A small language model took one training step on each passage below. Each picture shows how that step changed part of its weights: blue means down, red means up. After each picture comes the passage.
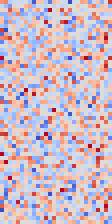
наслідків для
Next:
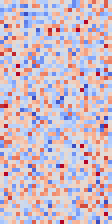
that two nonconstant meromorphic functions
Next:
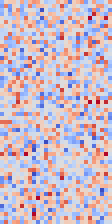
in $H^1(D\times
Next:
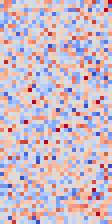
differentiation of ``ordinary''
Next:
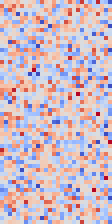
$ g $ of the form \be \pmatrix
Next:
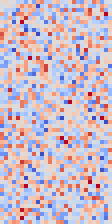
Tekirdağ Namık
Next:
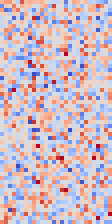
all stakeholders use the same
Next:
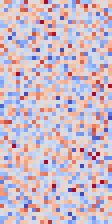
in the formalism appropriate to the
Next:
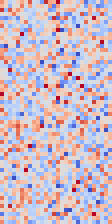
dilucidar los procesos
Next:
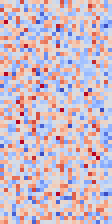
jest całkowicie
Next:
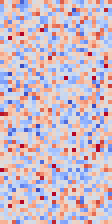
behaviors of the cost as
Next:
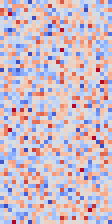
also splits either the interior or
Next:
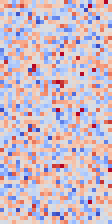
last equality is required by the observed density
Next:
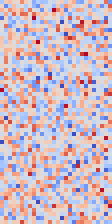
{title} {\enquote {\bibinfo
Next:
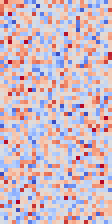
takroran chaqirilgan
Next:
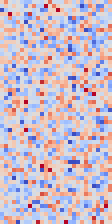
each collision. The combination of these two
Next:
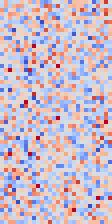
$\gamma$ term. The assumption that we will
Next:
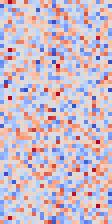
Література 1.
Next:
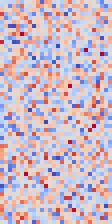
Buning uchun esa
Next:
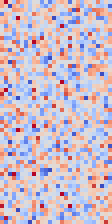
الحضور في
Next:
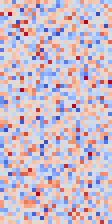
kehidupan nyata dan
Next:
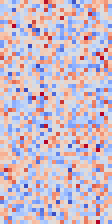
controller for many potential fault
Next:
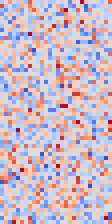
{\bf (generalized) \hla}
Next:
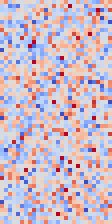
panel) also starts to be visible around
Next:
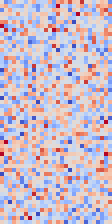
constant $C$ such that $f_\tau
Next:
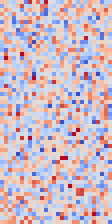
al final, tienden a ser
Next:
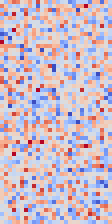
Acreditação e Garantia
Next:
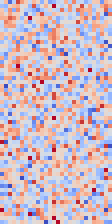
properties of higher-dimensional Thompson's
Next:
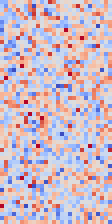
the normalized seed beam waist
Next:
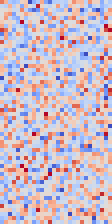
monitor the behavior of the global Abgrall
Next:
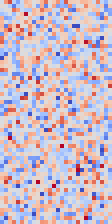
of the ecosystem in a statistic
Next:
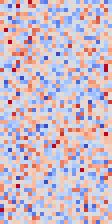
van de terminals wordt dan
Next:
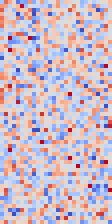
\newcommand{\bn}{{\mathbb N}}
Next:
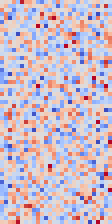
one of the Iranian mathematical
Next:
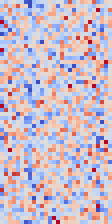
doktori, akademik
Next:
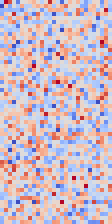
} \end{equation} is interpreted as
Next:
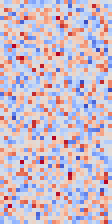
existente y como esta se relaciona con
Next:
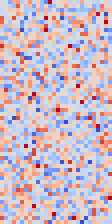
minimax inequality is applied to the VI
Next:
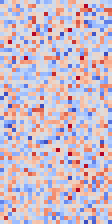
where $\beta=|q_\alpha|.$
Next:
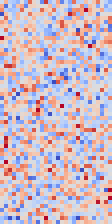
using an independent random reshuffle for
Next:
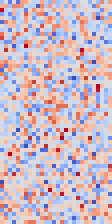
the second hand they are uniformly bounded.
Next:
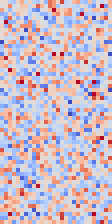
full matrix algebras, with the
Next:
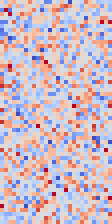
proposed in the ultra-cold
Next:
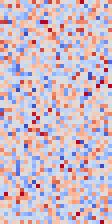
ternary trees, we can
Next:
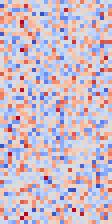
bugungi kunda suvlari
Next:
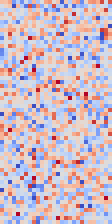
be obtained only with very crude approximations for
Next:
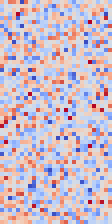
the pair $(G,F).$ The last
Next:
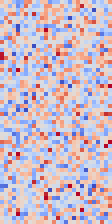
National Science Foundation, and
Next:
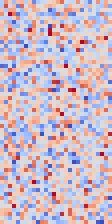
geometric evolution of configurations over continuous time,
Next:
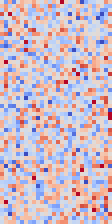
The lower panels show the ratios of
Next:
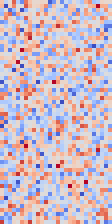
qiladi; - Ularning
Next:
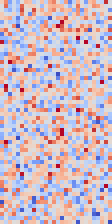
cells are produced at rate $\beta u
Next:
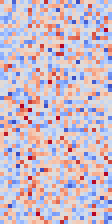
X_{v_0}.}$ This results in
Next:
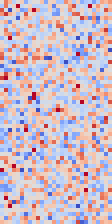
this argument is more of a programme than a
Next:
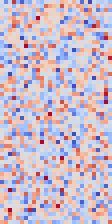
weight. Since all the moments of
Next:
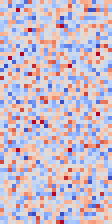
спірні моменти,
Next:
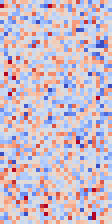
em vista que o método
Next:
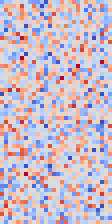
Bu ehtiyojlar
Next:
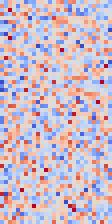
note that despite instability in
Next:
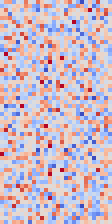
реєстрації чи
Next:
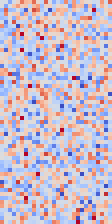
ham bajarish mumkin.
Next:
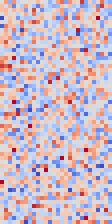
water in marine applications or air
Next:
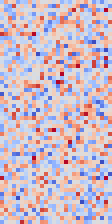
that }$\left\| \theta\ast
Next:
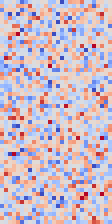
by \begin{equation*} u \cdot v
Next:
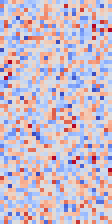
to the rank of the abelian group
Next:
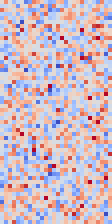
представляет собой
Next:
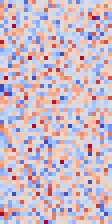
of underdoped cuprates is
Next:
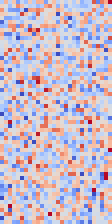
of the maximum and minimum magnitude
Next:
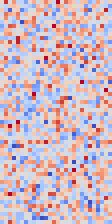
it is analytic. It turns out that
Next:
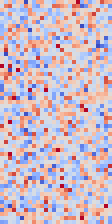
clinical use. Also, given that
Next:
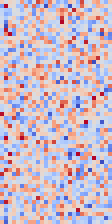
esto desde su posición, se
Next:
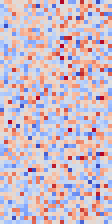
кровотечения и
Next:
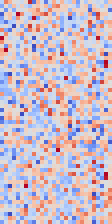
tangent space of the manifold of
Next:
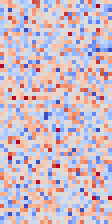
measures the reduction in the entropy
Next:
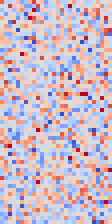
graph, the sum of indegrees over all
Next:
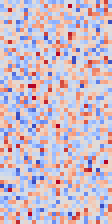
experimentos, como a probabilidade de
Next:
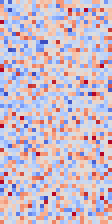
free layer with the detector radius
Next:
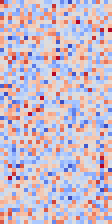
on the block $\tZ_\mu$,
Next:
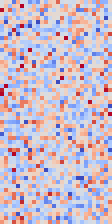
by the VSC (Flemish
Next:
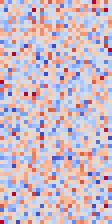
& $\overset{c}{\longrightarrow}$ &
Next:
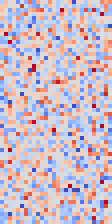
of this paper is to establish a topological
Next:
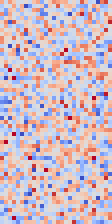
higher-energy states of the system can
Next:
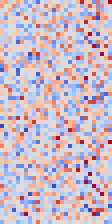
аниқлаш учун
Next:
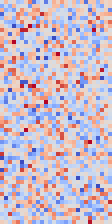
de estudios que dan cuenta de la
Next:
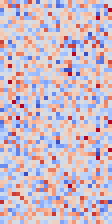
збитки були
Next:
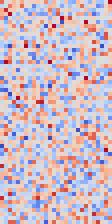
following homogeneous linear system of ordinary
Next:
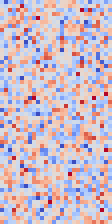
concentration of free monomers is
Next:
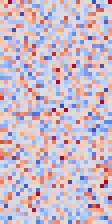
direct assumption method with symbolic computations,
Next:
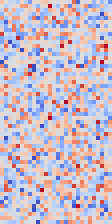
katta bo'lganlik
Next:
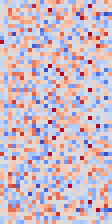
одежде не должны
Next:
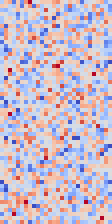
Energy Systems Research.
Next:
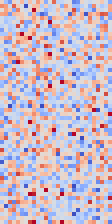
the weight vector closest to the input vector
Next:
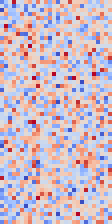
< \ell$. Thanks to the condition
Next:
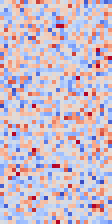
grating is low-resolution with
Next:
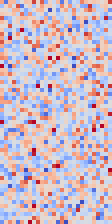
is pivotal to determine the
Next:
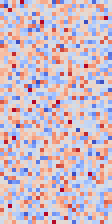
use following notations: $$ \|\nabla
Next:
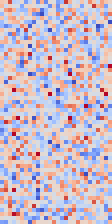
шести платівок,
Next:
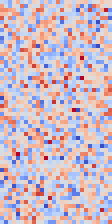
generalized $\phi$-recurrent generalized
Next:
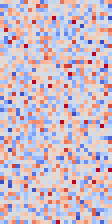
remainder of this article we restrict to
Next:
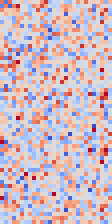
назва такого закладу
